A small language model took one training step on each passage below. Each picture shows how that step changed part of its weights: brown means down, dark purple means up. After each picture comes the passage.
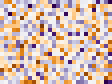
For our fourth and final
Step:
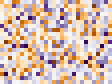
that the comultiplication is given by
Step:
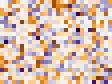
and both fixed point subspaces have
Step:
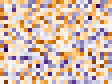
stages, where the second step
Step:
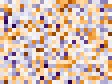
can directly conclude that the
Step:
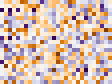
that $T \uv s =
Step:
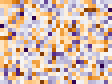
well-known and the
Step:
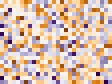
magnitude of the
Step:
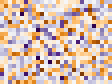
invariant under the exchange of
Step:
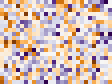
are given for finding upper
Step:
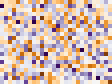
Mills, Ont.,
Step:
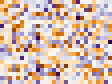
of all $s\in
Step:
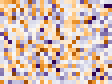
combination of projections, it
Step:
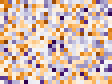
be the corresponding maps given by Theorem
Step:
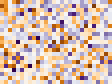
all positive integers $N$. In
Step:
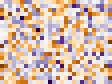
value of the recovery point
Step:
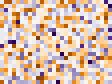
yellow dots.
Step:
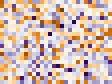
four simple models. If we
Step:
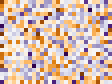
particular, $t$ is the
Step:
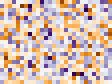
elements and is generated by the the
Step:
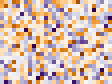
an infinite loop space whereas
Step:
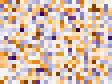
We compute this number by
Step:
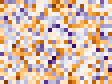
in the dual of the plane that
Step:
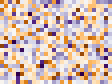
a conditional prior
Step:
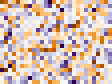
is the second part of a series
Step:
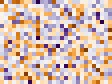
for a holomorphic volume
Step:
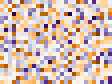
a \ne 0, \quad
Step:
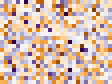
b\bmod 2$. Then there
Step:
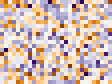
is an integer. For $1
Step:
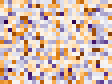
\subsection{Direct discrete
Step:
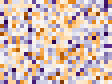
with level $\alpha$ if
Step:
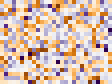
the statements below hold for
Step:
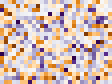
of pebbling
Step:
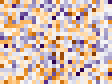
at least for Lagrange
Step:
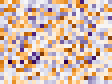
Let $G$ be a
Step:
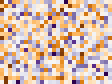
$D(n)$ and we
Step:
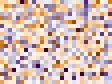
by $\pm 1$ via the
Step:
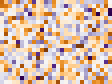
the transformation matrices given above
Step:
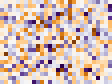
hazard function diverges
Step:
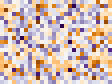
and \eqref{n6e}
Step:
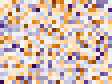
are time-intervals of
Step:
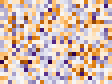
I$ there is a family
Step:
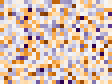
}\left( r\right)
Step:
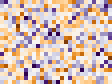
with abstract results, we
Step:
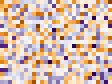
of the perturbation and
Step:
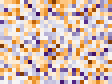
fixed point depends on the value of
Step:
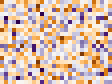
Furthermore, our approach in
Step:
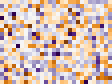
for panels (b)
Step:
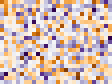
having \emph{positive real
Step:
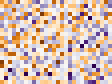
via trace duality, then
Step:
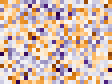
where $\uh$ is given by
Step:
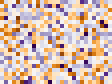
coherent sheaf on
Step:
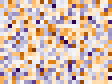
Entries involving boundary
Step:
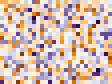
space of $E$-valued
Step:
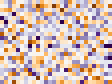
\eqref{(primal1)} and
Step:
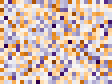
\pmod{p}$ and at
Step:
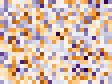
level. The nodes at the
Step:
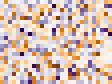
orthonormal frames
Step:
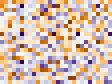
radius 1 but whose
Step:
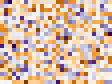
as in section 1. The normal
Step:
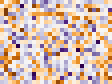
differential (see Example
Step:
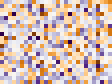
\cdot \nabla \zeta \dx
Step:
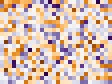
is fully normalized in
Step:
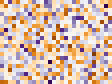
the special situation of
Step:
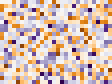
perfect model of
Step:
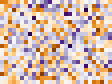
are bounded and connected to
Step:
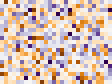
Then from (3.11) and
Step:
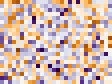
non-zero signals
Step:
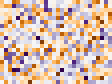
that converges pointwise to some
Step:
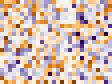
linear, semi-linear or
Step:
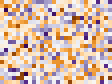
a divisorial contraction defined by
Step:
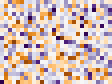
preceding Theorem. \\ If now
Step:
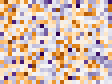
are analogous results for
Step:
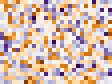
convergence in the Hilbert
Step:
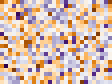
which have more adaptive
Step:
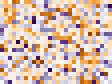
studied the computational
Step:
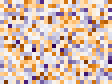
Products}, author =
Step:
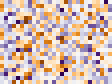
\end{corollary} In
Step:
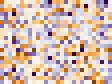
M_2$ is a smooth
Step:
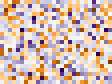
schemes that minimize the
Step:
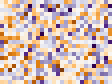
whose Lie algebras are
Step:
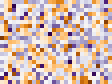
3$ we have \[
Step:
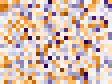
$\mathcal{N}_{z}$ may
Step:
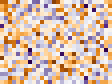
we shall discuss these
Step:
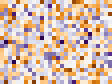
le cas où $j
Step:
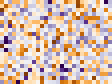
$g$ has a unique point of
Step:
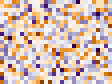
such that $\eta\rightarrow 0$
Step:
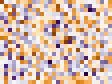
fills the frame so that
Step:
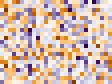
these codes, notice that
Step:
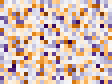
\lambda ^+_n
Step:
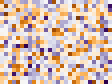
a typical form of the
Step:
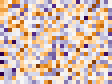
of this paper. For each
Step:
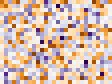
the restrictions given below. The
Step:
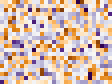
automation systems.
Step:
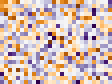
version we treat here
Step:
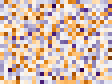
$A^{*}$. Henceforth
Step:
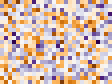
means we only look at degree
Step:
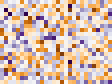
above framework leads to
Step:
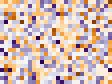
numbers and polynomials}
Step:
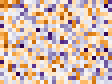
to prove it for the representations of
